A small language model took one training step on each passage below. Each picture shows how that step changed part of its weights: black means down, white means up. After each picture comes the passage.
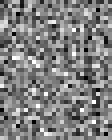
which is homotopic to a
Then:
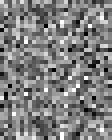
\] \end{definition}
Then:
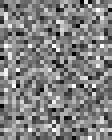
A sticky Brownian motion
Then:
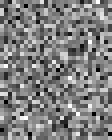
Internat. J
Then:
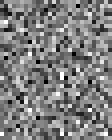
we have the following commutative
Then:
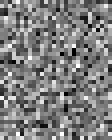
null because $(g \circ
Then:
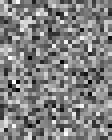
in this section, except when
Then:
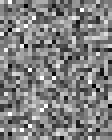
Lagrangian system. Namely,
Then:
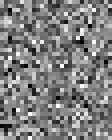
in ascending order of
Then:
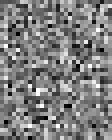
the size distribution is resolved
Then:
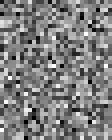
and demonstrate the similar nature of
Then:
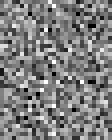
that the charged
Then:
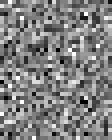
case when $\G$ is
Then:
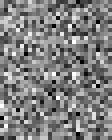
convex (concave) on
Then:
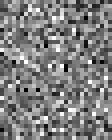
As $f$ is a
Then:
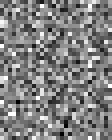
be obtained by either using high
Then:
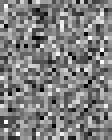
have \begin{equation*}
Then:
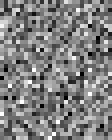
for new equation. In generalized
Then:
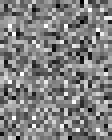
Modelling The computational
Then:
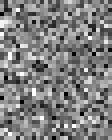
for homeomorphisms in the case
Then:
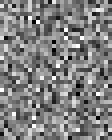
backward Euler method. The
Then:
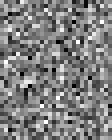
& \textbf{1
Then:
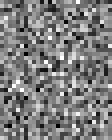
only one column is called a
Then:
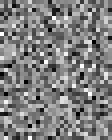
high variability of the
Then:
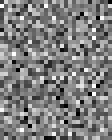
generalizes the corresponding one given
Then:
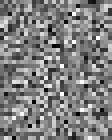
it thus suffices to extend the
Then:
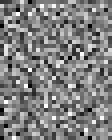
a positive finite constant multiple.
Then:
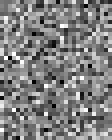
We deduce that, for
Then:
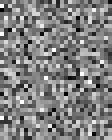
subconverges weakly to
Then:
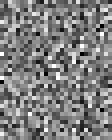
first fix $g$ and
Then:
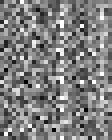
\Vert \chi _{\varepsilon
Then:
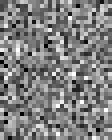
the $s$ summands
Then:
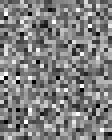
a semigroup under
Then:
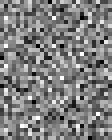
was found between our approximate solutions
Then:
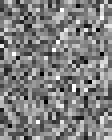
$c_\varepsilon$ is
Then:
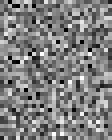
consequently, the characteristic distribution
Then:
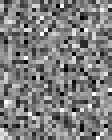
governing equations and a
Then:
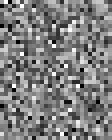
is unramified,
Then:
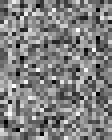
To make clear which group we
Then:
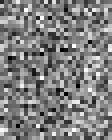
across the corresponding interface
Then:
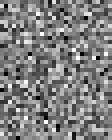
should be a classifying space
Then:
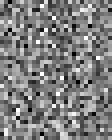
obtained in higher dimensions. We
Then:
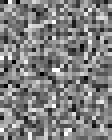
In this case the operator
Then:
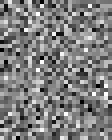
also write a Taylor expansion for
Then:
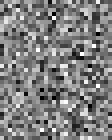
method can show that a particular
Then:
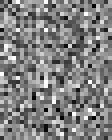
y_n$ by
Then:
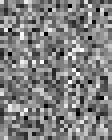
In the proposed model,
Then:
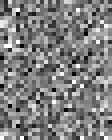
for all $t \geq
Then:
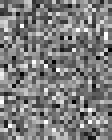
with three double fibres on
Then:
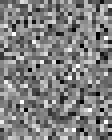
the proof of the first main
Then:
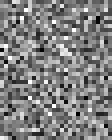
ones. We consider the transformation
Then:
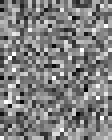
all $q\geq
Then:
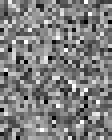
Let $H$ be an
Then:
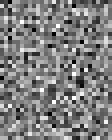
perfect matchings; in the
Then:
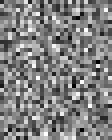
explicit expression of a geodesic starting
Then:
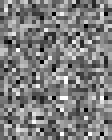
\end{equation} we
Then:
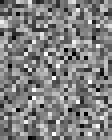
and its derivatives. The
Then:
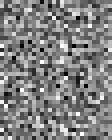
montr\'e que les
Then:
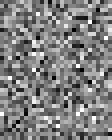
procceed as in Example
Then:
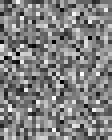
well-defined and rather strong
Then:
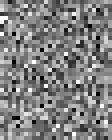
analogous technique to that used in
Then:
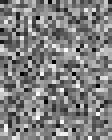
diffusion and harvesting
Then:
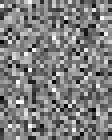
conditioned measurement matrix.
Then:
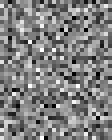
truck utilization.
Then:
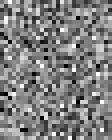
cuts transversally through
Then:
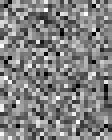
C_i$, and
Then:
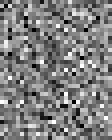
finitely many in number, say
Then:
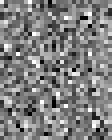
are mainly governed
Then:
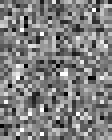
one can recover the formula of
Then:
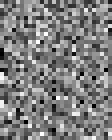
measure and probability on the set
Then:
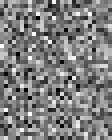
correspond to the components of
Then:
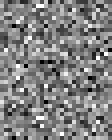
It can be checked that
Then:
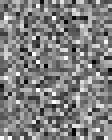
se encuentran a
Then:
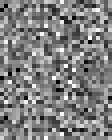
i < \kappa\}$ be
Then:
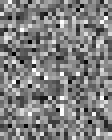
\noindent This is the
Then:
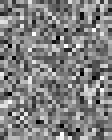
problem and the most difficult eigenvalue
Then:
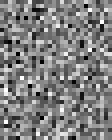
where \begin{equation*}
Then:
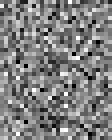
descent set can be shown to
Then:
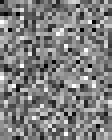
and we set them to
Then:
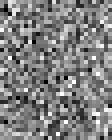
if $\nv\neq
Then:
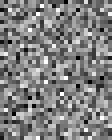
of the $C^*$-algebra
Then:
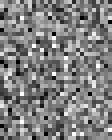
author, we try to
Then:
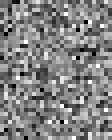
tr} \big[A
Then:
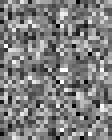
\quad\text{ odd
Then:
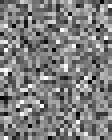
the labels of the
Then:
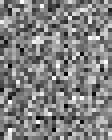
in its interior. Then
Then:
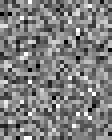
of the solution space of the
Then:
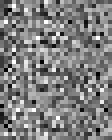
{\mathbb F}$, let
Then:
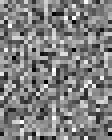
For any $n\times
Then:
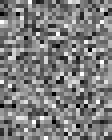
and fix $X\in
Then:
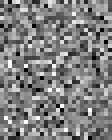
The classical ones, namely
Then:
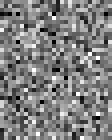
is defined as a map
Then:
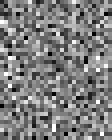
and let $n\geq
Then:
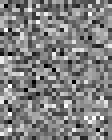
modernise this problem,
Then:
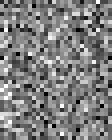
were able to generalise
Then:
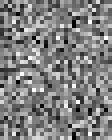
an idealized mathematical model of
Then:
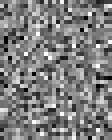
moreover the Frobenius kernel is nilpotent
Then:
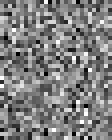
that if $\phi$ is
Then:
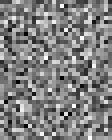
distributions. Planning
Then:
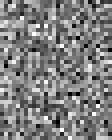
Kobayashi metric is
